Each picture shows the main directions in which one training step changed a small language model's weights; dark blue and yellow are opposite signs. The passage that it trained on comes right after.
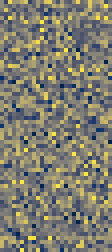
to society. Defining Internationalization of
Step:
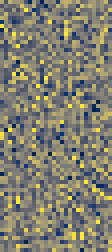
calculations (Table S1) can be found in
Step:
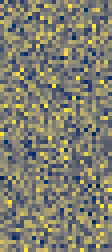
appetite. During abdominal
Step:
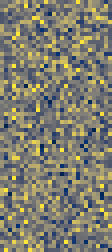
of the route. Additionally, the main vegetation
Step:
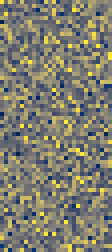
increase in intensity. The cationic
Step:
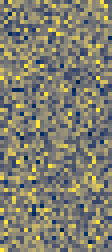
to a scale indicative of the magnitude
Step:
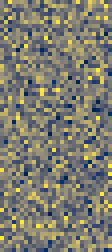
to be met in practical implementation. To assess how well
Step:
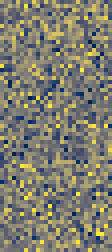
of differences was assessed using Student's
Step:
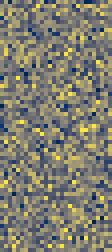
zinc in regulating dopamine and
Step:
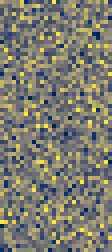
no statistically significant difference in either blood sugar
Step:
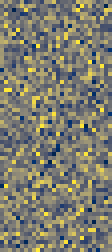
nanoparticles was cluster and their size ranged from
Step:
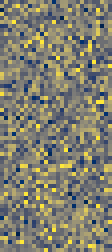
adaptation period and facilitates the process of solving
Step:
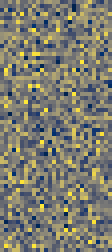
Li, Y. Lu, R.
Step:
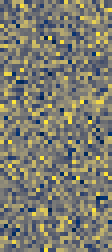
are still providing a poor predictive accuracy, in part
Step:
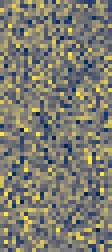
water in their local communities. The various training programs were
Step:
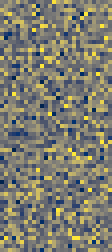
generation and college-educated workers
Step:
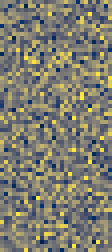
of Electricity Markets: Wind
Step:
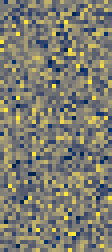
слабкі і
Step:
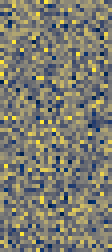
the concept of citizen science have been used: the
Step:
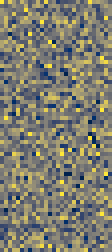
standard of performance and supports the continuous improvement of the
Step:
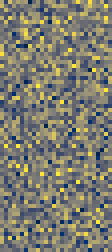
to 2018. These are matched against outputs
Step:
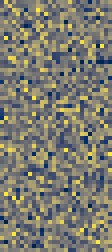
including education, sports, and healthcare
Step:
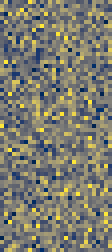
et al., 2022). In this work, the chemical
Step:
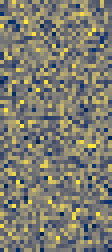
it is just an hypothesis that requires further investigations
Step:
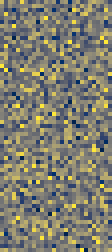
support organisation for early years Breakfast
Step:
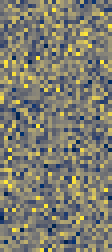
rural women. This practice has increased recently among
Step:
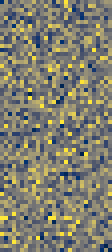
difficult due to repulsive forces between the
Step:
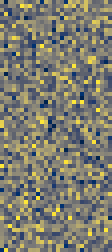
walls may have significant influences on the
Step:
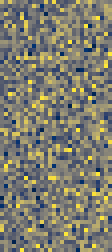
health, hospital management and disease prevention.
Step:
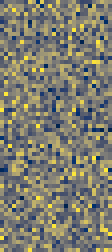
5) Via the internet (because
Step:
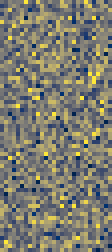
Symeon Dimitrios
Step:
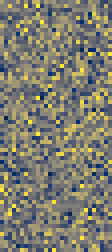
of 82.13%. Combined analysis
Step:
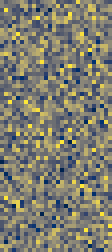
in connection, fixation, and protection.
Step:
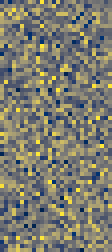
application of a plant name has become confused.
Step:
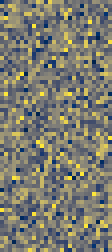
death in patients with diabetes, cancer
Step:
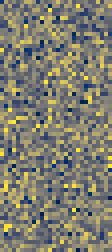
them that can be classified as collective behaviour.
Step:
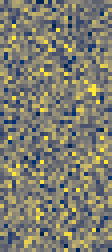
directors were determined so that the amount of resin
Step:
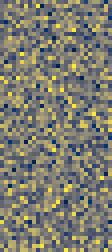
of Asian pigeonwings
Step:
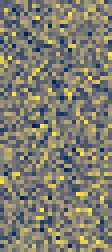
in collaboration with others, except as specified in
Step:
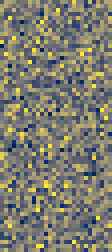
folklore, the leaf is
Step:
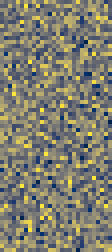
of energy savings deriving from investment
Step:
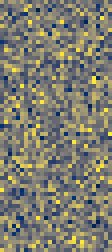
equation describing the momentum and position distribution
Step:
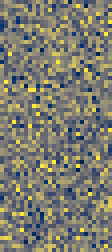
8:00 a.m. Data of patients
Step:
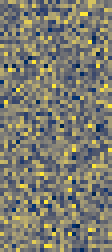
only growth medium) and for positive control wells
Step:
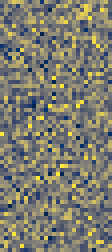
[name of student] done these things in
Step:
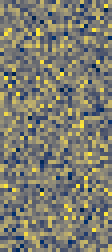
How are male fertility preferences associated with
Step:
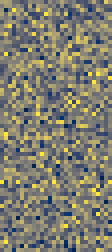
in the C/A strategy, the images are generated
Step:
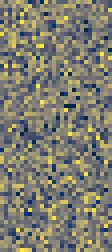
wider capabilities of AI compared to traditional software allow companies
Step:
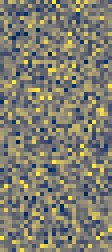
executed in a virtual machine, it is
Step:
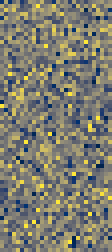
machine still needs human guidance. Neural
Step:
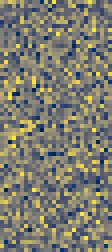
light memory footprint. Figure 8. A
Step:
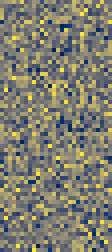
back came with an abscess draining
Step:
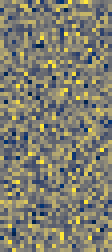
\quad (11)$$ The Bayesian
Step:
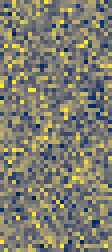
the mold got over heated the component
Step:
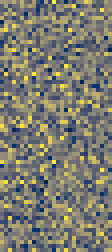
body, notably in photosynthesis,
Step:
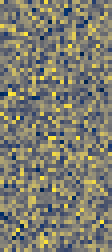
shows the risk of not achieving good water status,
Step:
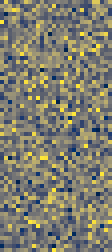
mixtures whose properties depend upon surface
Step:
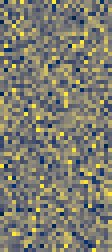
combustor designs have been investigated by gas
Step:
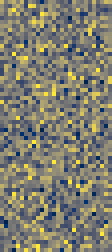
Dance, UFG–Federal University
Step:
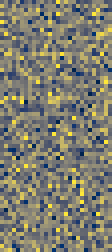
angle and the fiber volume fraction should be
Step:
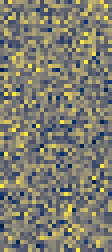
to optimize farming practices in terms of the resource
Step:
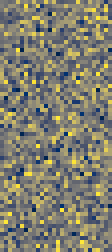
of their systems including: 1. A training part that
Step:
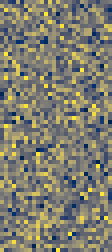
school leadership decisions about AI is the path
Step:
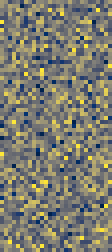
used to write an article, identifies with a
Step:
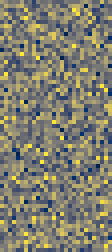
BY Aurora Esquela
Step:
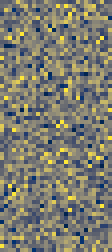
in egg-laying flocks is
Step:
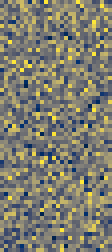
will be further promoted through skill transfer to the
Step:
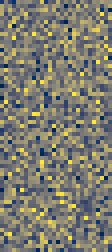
case of rare medical diseases, images from affected
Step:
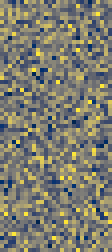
be an image file of any standard kind, and the
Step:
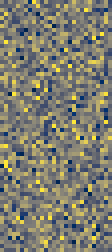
review origins if needed (climate change may
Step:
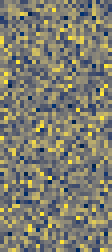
Adjusted R ² . (adjusted
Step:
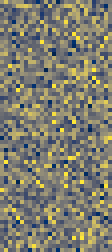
severe form of anemia and treatment was done
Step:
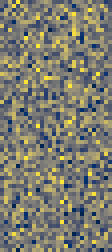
and such objects shall not be liable
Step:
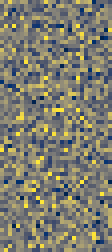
shading, improved urban ventilation, and
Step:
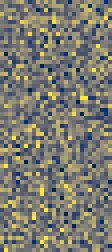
using multimedia technology because: -
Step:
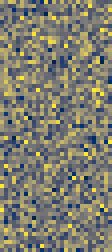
population whole world. Among pulmonary
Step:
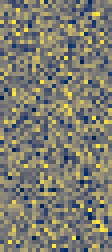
be associated with lack of digital content creation skills by some
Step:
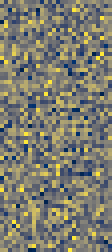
adjust the produced active and reactive powers.
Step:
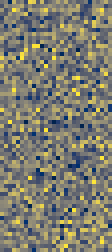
Data and Research in Astronomy](#)” at
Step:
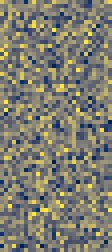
Tamil Nadu, India on
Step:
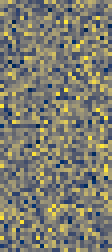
production of mango kernel oil and on
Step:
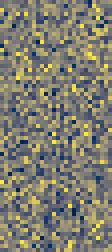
Dr.Zainab Amir²,
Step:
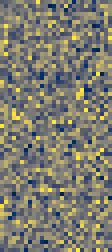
Methods: A total of 13 cases identified from
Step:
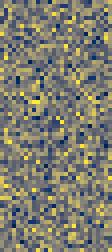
C, Napp LC, Ghadri
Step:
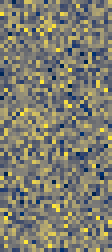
a few cases where class and cultural practices cut across these
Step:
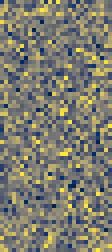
risk of cancer [21]. This indicates a need of
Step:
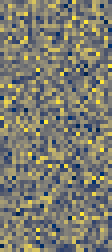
*K. marxianus* DSM
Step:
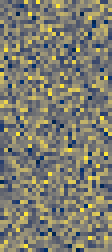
star. The Mg II emission line bisector
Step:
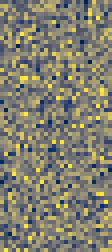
Seed germination was 25-30%.
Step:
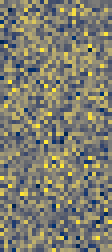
read the full news story published on the
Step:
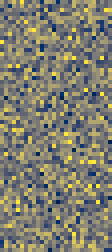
their amplifying process. Each
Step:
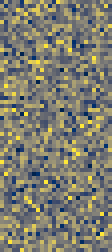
band is a small portion of the radio
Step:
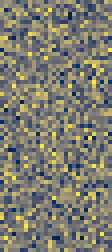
in the absence of any commercial or financial
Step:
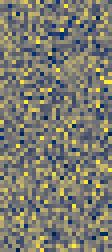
Rather than relying on neural networks for
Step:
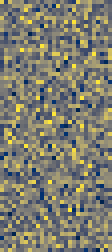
known for attacking seeds of
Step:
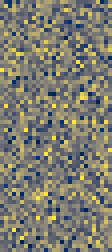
anemic and non-anemic images are highlighted
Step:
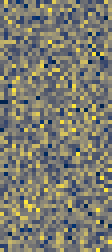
for the removal efficiency of other toxic
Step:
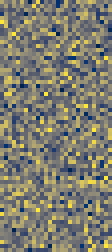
4A), and the other one on the
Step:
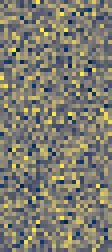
mass intended for tablets used in the treatment of
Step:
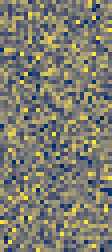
Evaluating Factors Affecting the
